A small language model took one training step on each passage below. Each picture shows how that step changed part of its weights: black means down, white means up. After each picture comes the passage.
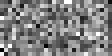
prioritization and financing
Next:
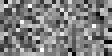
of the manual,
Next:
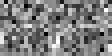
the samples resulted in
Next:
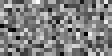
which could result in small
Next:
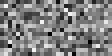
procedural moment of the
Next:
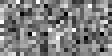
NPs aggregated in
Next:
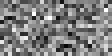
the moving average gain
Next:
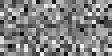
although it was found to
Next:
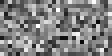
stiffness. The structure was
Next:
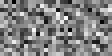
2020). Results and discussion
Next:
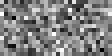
from developing countries as one
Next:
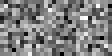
the target population consists of
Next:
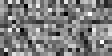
suggest that a majority,
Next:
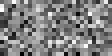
for speed. At full
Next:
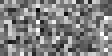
antichiral sectors
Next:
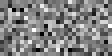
Materials Supplementary materials
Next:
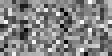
who are also parents or
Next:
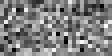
are given in proper units
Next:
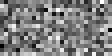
the tables available at the
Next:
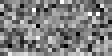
3. Box plots
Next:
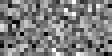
To minimize the diameter
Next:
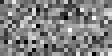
1. Solid
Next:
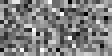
and provide linkages for
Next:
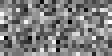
in Fig. 3b
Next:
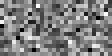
breakdown of functionality
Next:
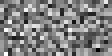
network components of the definition
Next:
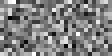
Faculty of
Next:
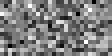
not surpassing
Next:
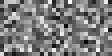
derive the probability of decay
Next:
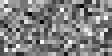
GWB spectrum such that
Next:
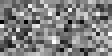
from fully saline systems
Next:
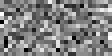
become deformed and these
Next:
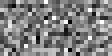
From these several water flow
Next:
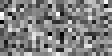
industries and medical fields and
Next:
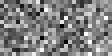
doses often ease
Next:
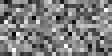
the one showing most
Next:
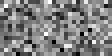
ground state for a
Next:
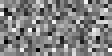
species' charge, and
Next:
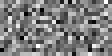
on the employees' organizational
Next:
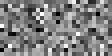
$j$-th column
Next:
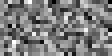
second step, the
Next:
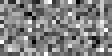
Phys.} {\bfseries
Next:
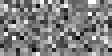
to the ones which did
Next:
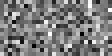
use these results in a
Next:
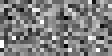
of pretest and
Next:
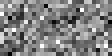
verifiable security
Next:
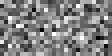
you'll be able
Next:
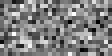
computation theory is finding some
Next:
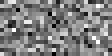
theorem must vanish for the
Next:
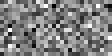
model provides a closer
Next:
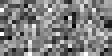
a tunable design
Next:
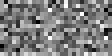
the study, the role
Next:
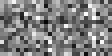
degrees or more.
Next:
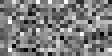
can be easily seen in
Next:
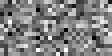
their averaged scattering angle and
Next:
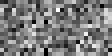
in the intervention group because
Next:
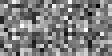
each of the three
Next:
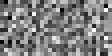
, 16 % students
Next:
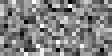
landscape. It
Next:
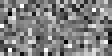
to deploy new optical
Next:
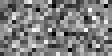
outside the treatment field can
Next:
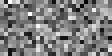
to express the solution,
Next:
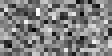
essential to reconstruct
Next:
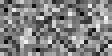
heuristic methods,
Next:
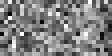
new request, adding or
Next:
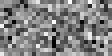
classes are eliminated.
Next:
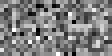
systematic delay in the
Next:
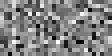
theory to agree with General
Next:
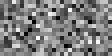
to the barrier width
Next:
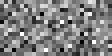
combines them into a
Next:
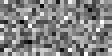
Nucl. Phys.
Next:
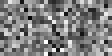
hadronic physics, we
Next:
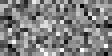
were transferred into the
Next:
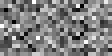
to surgery alone
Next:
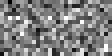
\cos ax \\
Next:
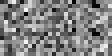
transform inversion of
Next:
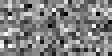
straightforward to understand them by
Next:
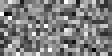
language, namely,
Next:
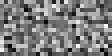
other, it was always
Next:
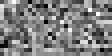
manifested in view of
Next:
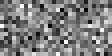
in the efficient acceleration of
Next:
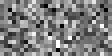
acetate and
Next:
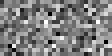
of impregnation
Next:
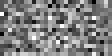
academic institutions on the basis
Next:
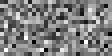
nanofluid is given
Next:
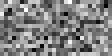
continuity, motivation.
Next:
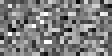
process of knowledge broadening
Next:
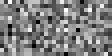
Also, these three
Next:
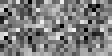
for the latter in
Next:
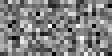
Notably, the presence
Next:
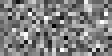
particulates pose
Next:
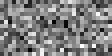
citizen participation
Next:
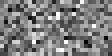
effectiveness of the first principles
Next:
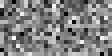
and final reports)
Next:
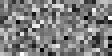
too small to stabilize
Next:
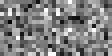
Anambra State.
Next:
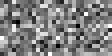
the weaker ports
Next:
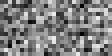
that after about 50
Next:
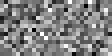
the Kondo resonance
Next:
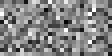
models but cannot provide a
